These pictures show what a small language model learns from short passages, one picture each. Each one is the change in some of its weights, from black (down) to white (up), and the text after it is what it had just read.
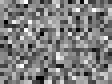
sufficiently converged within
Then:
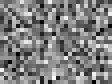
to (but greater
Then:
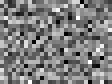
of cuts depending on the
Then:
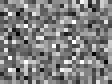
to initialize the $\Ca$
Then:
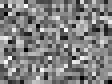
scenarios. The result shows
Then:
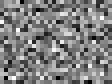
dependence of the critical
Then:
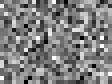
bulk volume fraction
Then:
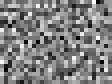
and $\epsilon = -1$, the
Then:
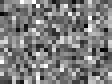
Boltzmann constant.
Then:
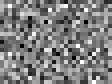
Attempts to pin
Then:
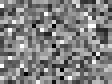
time interval between the first pair
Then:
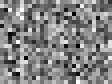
field allows us to assess the
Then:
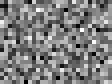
determine the LYEs
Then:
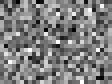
^7Be\; line
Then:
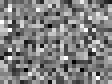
alters the dynamics and the
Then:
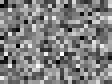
details of the mechanisms
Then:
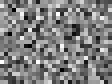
the limits of what might
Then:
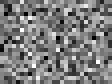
hand, molecular generation
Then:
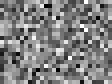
%The similarity of normal
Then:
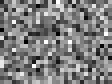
Natural Science
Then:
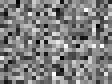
and eigenvectors of
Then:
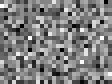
DNA motif research
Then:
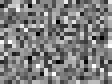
orders at zero temperature. The first
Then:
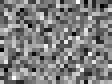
if the loop contained a
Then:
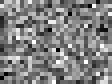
only transitions that appear in
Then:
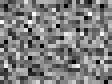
& \text{if }
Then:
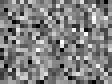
most countries of
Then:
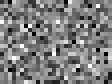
\depminer. We
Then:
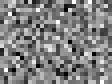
confusion foreground.
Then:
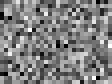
to determine magnetic field strength
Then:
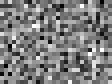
over several paths,
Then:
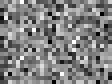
allows simplification to
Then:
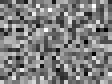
before the beginning of
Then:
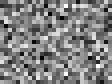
to the forward Compton
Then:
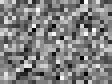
requires more justification from
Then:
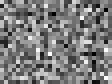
of intriguing symmetry and
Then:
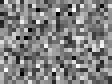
absorption properties of the system
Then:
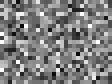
pdfborder = {0
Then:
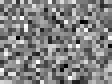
increase the bandwidth significantly.
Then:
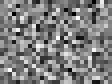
diffusion, heat
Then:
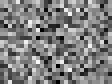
or items), so
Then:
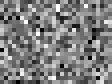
useful in more general gravitational
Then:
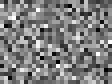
compared to rolling
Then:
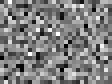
stress-tensor and the
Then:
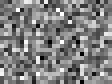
and widely-used
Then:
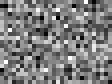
precisions. For
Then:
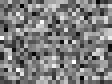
to its position in the input
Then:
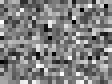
are relative to columns of
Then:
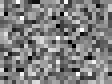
We performed our experiments on the
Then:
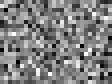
very good agreement with the
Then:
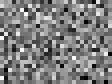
a comparison of different methods we
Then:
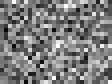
is periodically excited
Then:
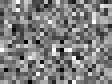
during the main part of the
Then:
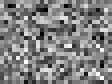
difficult to currently
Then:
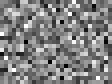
1}$ is the collection of
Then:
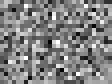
and signal fidelity in
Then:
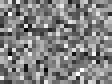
We propose a novel
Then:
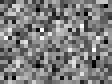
Quantum Electro
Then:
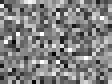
the value of the fundamental
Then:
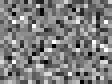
conspire to give a
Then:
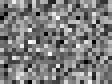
trajectories can be obtained for
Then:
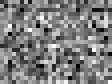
are unattainable with previously
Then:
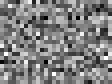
traffic flows through the
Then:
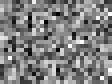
only a first attempt.
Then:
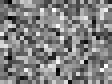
week effect. However, the
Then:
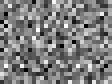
introduce the dimensionless combination
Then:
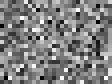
\sum_{i \in
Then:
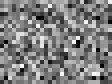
\affiliation{Department of
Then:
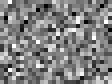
very accurately the standard
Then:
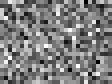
layers. The paper scope
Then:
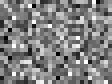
and this need not be a
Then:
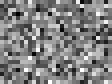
addressing important quality
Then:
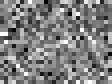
difference is quite small.
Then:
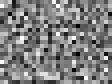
for the moment as an equality up
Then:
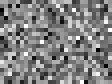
\le 1$. The most
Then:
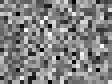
by the order variance instead
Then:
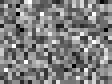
estimated $\pks$ and used
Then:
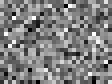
The inferred continuum
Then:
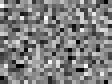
extracted from our method is shown
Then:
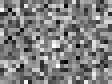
words, they characterize a
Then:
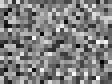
present the current development of the
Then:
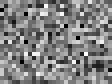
for Micosoft®
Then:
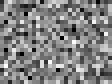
to the LHS and
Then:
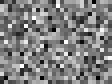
\end{figure} Based on
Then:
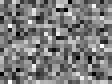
has the natural view
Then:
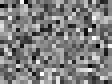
needs to be completely
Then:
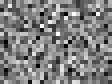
stress tensor, respectively.
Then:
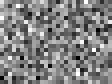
starting at $S_m$,
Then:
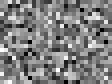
then, do not feel the need
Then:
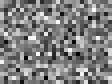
of the Higgs
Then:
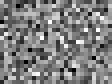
of the methods BVSC and
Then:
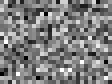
in water, and $\delta
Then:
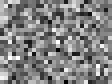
the German Research
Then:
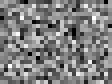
no stability for any windings
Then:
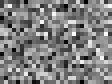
in $dN/dz$
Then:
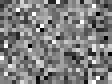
are extremely similar to
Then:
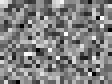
involves the square of
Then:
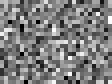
regions of interest with enough
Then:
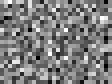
a set of samples that cover
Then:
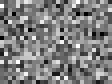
tension on the looping
